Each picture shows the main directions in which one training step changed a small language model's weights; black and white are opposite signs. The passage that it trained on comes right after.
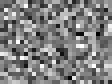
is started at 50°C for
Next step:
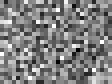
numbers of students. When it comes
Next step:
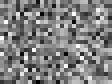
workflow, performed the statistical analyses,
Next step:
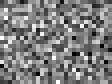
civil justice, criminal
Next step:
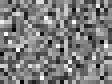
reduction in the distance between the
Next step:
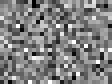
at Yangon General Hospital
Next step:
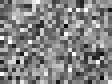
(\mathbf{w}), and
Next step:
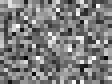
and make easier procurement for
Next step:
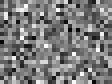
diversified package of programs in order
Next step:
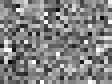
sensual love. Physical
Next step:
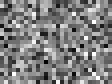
many pairs (k, N)
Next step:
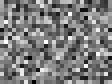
extent to which an organization has
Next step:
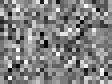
prepared in a manner analogous
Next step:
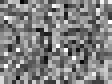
ensuring the flexibility of the educational
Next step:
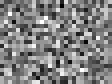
conflict to arise from my
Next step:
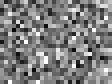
can lead to the damage of
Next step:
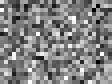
country. And concentrate on main
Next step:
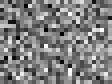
pluralist environment characterized by an
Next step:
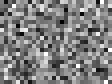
network when there are congestion
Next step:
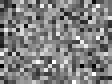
Marsh, H.W.;
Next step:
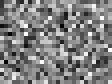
is described below) will have to
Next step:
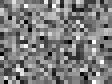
conducted at in the Department of
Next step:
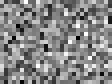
spoken everywhere. English is
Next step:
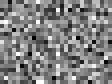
speed of the ball, it
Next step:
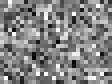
this article is original and has not
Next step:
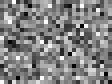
1.6 mm with loss
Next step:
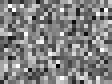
The binding energy that indicated the
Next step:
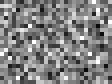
paradoxes of biological control and
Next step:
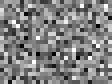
by using pure isotopic
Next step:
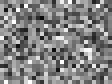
DE WM DE
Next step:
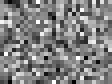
so they have sufficient time for their
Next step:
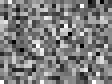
anti-breast cancer mechanism of
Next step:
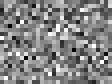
Asia, Australia and
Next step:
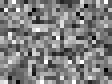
and computation-theoretic
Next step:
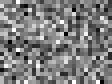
copious virulence factors and
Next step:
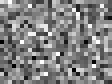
as the Kirantis,
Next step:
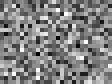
Syria, Sri
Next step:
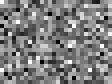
significantly increases heat transfer intensity;
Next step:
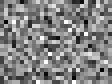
proper application of fundamental natural laws,
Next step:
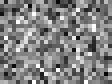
be caused by varied pathogen
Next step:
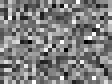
research was conducted using explanatory qualitative
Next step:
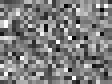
which is the knowledge of how search
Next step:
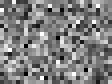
speed of 1 mm/min.
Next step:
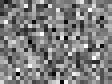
western shore, it is
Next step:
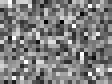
measured to be 19.9°
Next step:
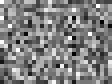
Media Author Applied models
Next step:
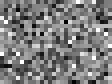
significant conceptual features, but not all
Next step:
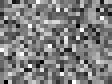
effect of the LHAHM
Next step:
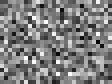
2002. His research fields include
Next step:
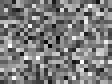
Test for Alkaloids:
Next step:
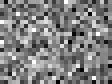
the reinforcement layers to the width
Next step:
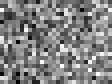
Part I of this investigation were also
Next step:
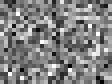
the ovaries. In a
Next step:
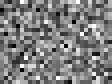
well as the technologies involved, are
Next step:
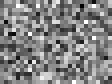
working environment and compensations. But
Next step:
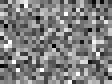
laid on pair work and group
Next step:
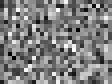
presence of a template in the
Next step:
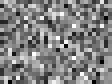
the attackers' goal of
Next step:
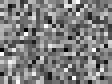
might explore the psychological processes involved in
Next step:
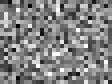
(MIT), where the areas
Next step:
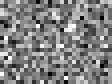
Gram-positive bacterial
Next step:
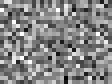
language, along with our national values
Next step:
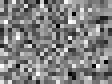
clear transverse matrix fracture, which
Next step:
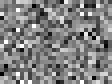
pectoralis minor muscle)
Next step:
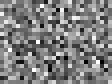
POLYPHEM project
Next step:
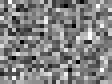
three different fluid supply methods were
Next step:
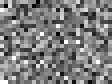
Index (IVC-CI)
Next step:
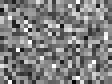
in some areas like in the
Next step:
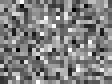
two different distances of F
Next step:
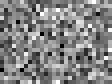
(right to life, health
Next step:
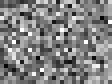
some material systems into others.
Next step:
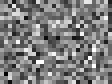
the Hospitality Industry
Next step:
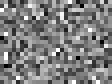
[4] Deep learning by
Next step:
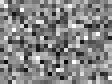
bronchial MEC.
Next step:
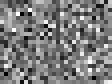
this was time consuming,
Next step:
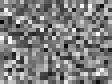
Fatigue Testing.
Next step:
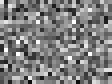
schedule delays in transport data to
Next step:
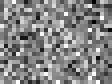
industrialization and socioeconomic activity,
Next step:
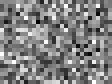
check the population of active sexual
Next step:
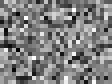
the moisture content with in the optimal
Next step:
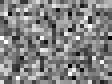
active learning, to reinforce the
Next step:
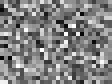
by colonies grown on
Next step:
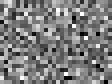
Hawaii Solar Energy
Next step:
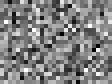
better. Local communities would sense
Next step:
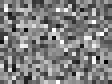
original draft, Writing
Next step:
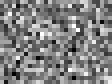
she come to the party with
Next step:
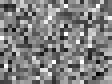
B.R. Singh
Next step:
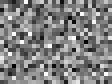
are innovation opportunities and in which the
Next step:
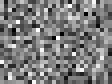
anthropogenic influences. Clay dispersion
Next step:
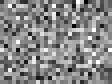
bring economic benefits to the receiving
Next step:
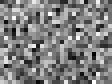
could serve as reliable predictors of
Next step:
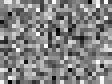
which uses a passive translation rotary
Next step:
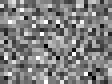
[2] showed that the following
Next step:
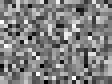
of Named Rock
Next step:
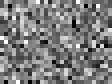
models fitted in VAK learning
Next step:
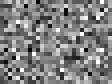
The quest for natural machine
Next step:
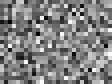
specific rate of enzyme
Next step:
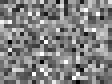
Analogous to the benchmark
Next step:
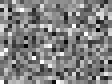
computer-based and subsequently to
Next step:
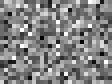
to education. The rules and regulations
